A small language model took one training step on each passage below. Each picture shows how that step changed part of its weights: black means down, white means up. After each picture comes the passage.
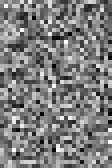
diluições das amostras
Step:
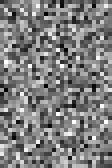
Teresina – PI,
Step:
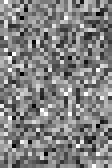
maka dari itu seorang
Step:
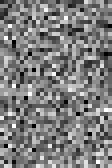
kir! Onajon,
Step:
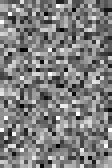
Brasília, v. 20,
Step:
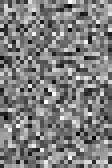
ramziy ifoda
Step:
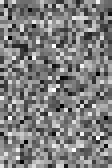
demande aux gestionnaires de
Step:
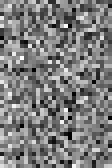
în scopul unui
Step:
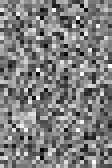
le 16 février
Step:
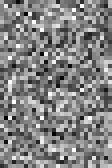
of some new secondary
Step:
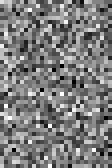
melalui interaksi dengan
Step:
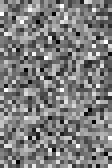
tahun ke tahun.
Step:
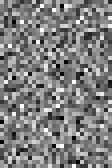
Actualización En La
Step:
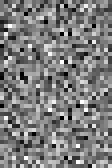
диаспорой //
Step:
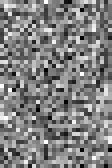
Nabati, baik dari
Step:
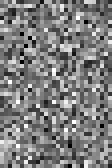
ijodida burgut eng
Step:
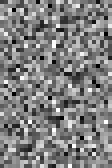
кенглиги 2-3
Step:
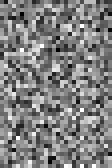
ядер конденсации.
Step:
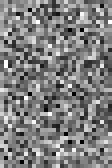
de peles, então em
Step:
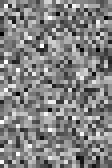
В качестве примера
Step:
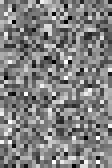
para el derecho penal
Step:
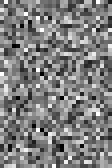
permiso de la
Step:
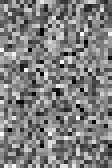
no intervalo de 30 anos
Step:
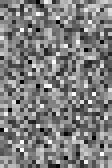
zij brengen den
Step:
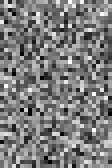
koinot, yer,
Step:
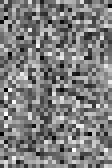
Poljsak, B.,
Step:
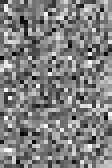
и практические исследования,
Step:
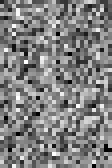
попарної взаємодії дітей
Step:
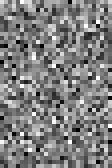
relaciones con estos personajes
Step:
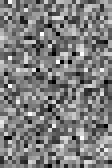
в стационар по месту
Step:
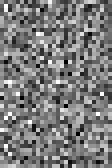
de espaços públicos,
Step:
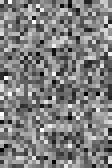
iqtisodiy kategoriya sifatida asosiy
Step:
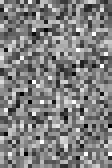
la posición del CICR
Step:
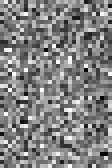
chiqindilarni boshqarish
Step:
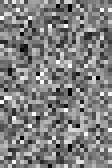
necessários para navegar
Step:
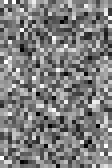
inkomen kan eene
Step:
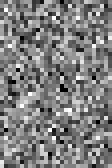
авторське бачення.
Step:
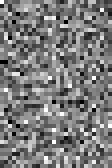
de manera significativa en el
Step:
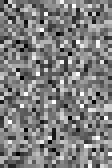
на мелководье
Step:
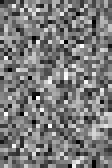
tym m.in.
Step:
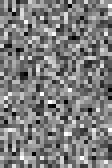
óz dáwiriniń
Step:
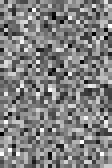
choose for your
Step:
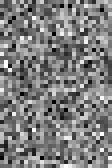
a été conçue pour
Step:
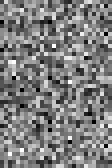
darhol yuklash jarayonini
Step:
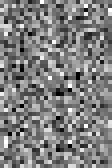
uma escala para que as informações
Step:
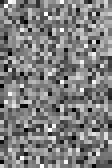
выставочной политике
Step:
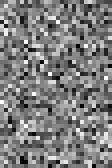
распознавать. Такая
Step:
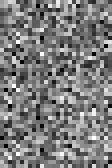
asos bo'lib xizmat qila
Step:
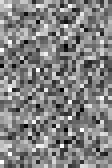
belum menyampaikan
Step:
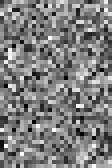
при выборе кофе
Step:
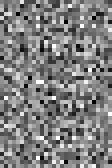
нижнего века,
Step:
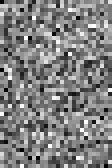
todo la *Crítica
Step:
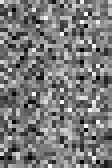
о величии страны,
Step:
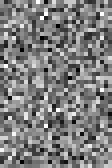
- YandexGPT
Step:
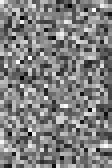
hujjatlarning hech
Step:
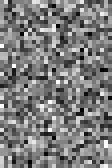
17) ne imenuje
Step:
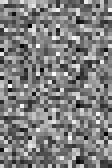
Çünkü türkü
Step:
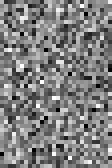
área das de Lisboa
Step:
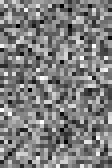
Wärmebilder nicht
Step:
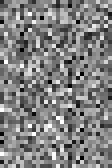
diamétricas consideradas
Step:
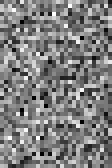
Ped. fanl.
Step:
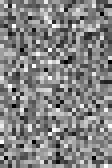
ou preocupações relacionadas
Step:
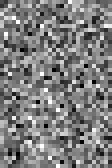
e interacción que tienen los
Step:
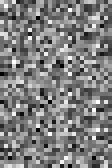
Minas Gerais, o Programa
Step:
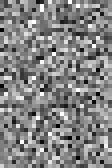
території досліджень,
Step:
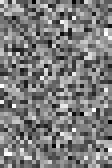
mumkin emas, bu sohada
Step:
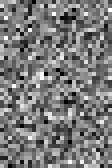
par une biche. Sur cette
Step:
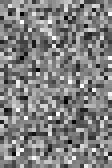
el propio proceso periodístico
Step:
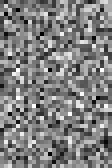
и метод мажорирующих
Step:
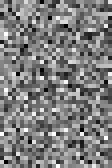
comportamento da regeneração
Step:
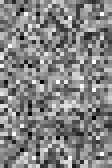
Editor Científico:
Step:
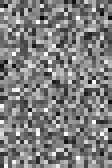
alta reduce considerabil
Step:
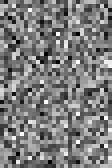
[1]. Объектами
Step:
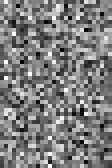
har bir marosimda aks
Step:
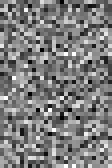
ком*, a s tim u
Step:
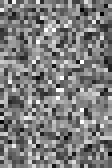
180 ta davlat ichida
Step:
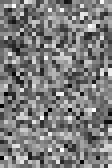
xossalarini chuqur
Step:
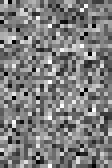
Almoraish A.,
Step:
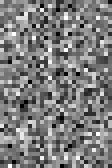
arranjos internos.
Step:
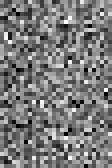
de cada individuo y las
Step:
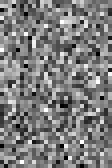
il contributo analizza
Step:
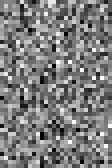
questionários foram aplicados em
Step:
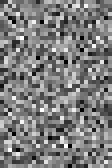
В нашей стране
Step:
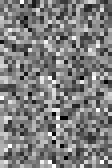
concursos e ou cargos
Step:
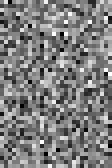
biraq pikirdi
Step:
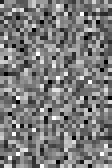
que visa dotar os
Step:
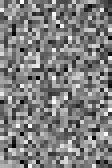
yil. MODERN
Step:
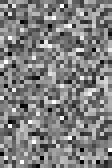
улучшения работы.
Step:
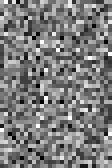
bankka uzatishi mumkin
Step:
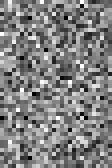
Instituto Brasileiro do
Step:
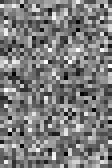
xizmat qiladi. Turkiyada
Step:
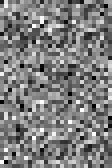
les revendications
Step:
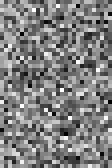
penelitian ini bertujuan
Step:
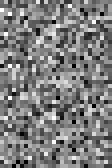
werden, dass einfache
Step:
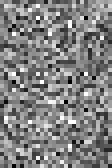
hududlarning faqatgina
